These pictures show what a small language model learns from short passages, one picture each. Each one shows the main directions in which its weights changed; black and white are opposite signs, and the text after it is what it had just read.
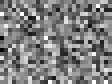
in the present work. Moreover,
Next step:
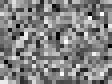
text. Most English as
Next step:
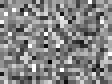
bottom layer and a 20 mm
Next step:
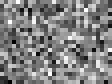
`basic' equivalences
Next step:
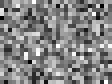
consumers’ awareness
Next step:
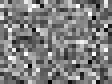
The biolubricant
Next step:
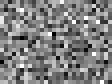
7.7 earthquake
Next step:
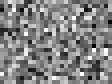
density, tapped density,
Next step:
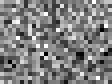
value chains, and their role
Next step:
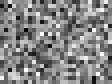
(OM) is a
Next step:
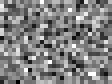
${\cal C}$ is an
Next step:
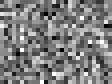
the $x$-axis in
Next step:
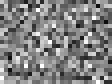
accuse James of the
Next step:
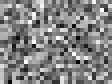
of the obliquity
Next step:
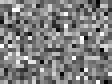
Survival function Article
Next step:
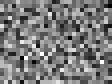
algebraic equations for the
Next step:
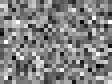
to $\chieff \sim
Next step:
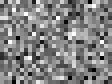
publications that are new, with
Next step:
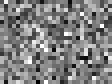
which is a direct consequence
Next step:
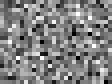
If they want to get back
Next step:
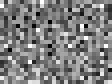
factor $2.6$ in
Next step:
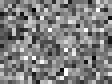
the other combinations due to
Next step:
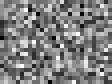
A., Mirzayev
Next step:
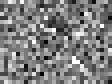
complex reduction, DPPH
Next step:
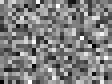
Bengal, an important rice
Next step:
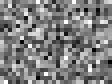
from the two-body
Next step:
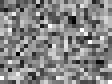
entropy during relaxation is
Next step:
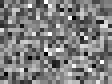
(>6 points) for
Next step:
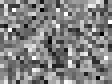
that *managers had five
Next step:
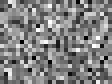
and vapor concentration in the
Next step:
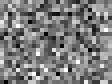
negligible. So any
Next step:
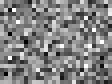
2. The influence on the own
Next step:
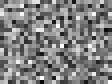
environmental. If there is no such
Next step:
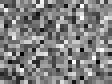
displacement amplitudes are small
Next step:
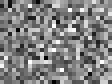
contact, the "ON"
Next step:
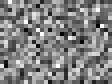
figure 3. In figure 3a
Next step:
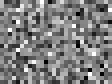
CBDC adoption in
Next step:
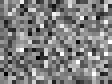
the concentration of neem increases from
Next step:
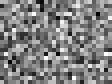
because if we do the analysis,
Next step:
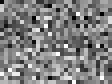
and measured 160 meV Fermi
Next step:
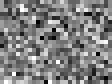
subsidy reform.
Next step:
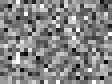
attributes that are required to
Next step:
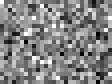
of the Interview:**
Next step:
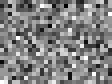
hereditary property with respect
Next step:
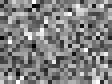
public resources. In doing
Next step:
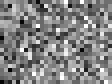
for an analytic representation of the
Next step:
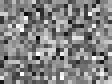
even giving all the added
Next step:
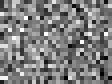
the error in approximating the exact
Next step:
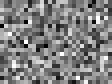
in the southeastern
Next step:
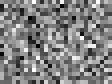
medium; however, ring
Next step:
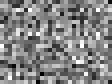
Examples h x y z
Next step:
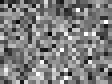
on $\rho(\theta,
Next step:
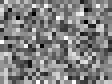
the face Eul Nu
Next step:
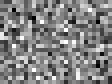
cross-attention layers inject
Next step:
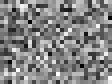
final bitstream of the
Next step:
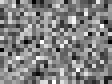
weight is promoted from
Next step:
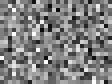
and 2017 were included. Data for
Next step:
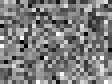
and ionized phases of the
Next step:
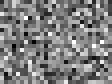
the threshold for the number of
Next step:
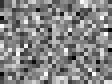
this aim, the Commission has
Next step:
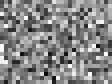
the same mechanism might be responsible
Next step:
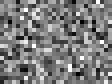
Tanı Ve
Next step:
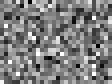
losing their loved
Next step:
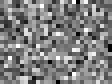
next two years, followed shortly
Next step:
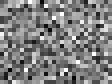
samurai. Prostitution
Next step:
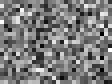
order is consistent with that between the
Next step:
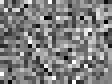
a far infrared bump
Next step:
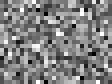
Design In this system,
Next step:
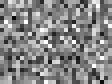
result shows that the majority
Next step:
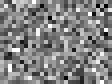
rights. - ▶
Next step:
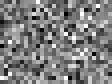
Linear combinations of
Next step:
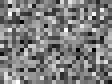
it is adaptable to the constant
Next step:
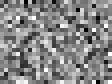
peaking emissions in 2030
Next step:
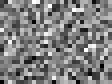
5% level by LSD
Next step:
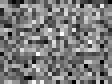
interest of health care providers in
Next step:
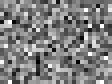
value of $7.3
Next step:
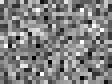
Morrison, K.
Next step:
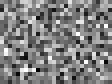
chloride and then
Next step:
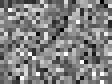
coioides* SW
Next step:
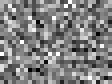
so, for United States
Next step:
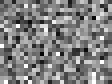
the European Union This project
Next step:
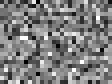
a device region length of
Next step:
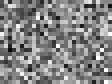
reflecting time zone differences.
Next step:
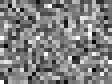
on the temperature and $a$
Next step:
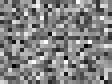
in the context that O_2
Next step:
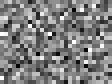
to ice. There is no
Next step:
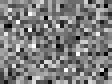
Fermi surface nesting.
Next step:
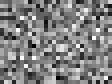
the subjective experimental activity of
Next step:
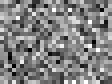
1.1 Background
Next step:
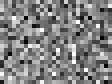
of these solutions is precisely
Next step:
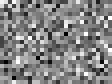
> h$. Notice, that
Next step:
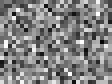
agency---see Sec.
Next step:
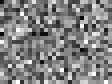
the bulk perturbations towards
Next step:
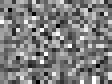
as a school discipline
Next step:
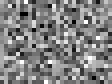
CRC Press,
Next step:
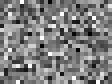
D IR: Insulin
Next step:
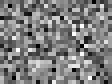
instead start from the linear
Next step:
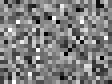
,$D$, with the
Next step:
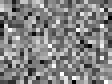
which we summarize in the
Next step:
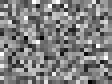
parts of Africa,
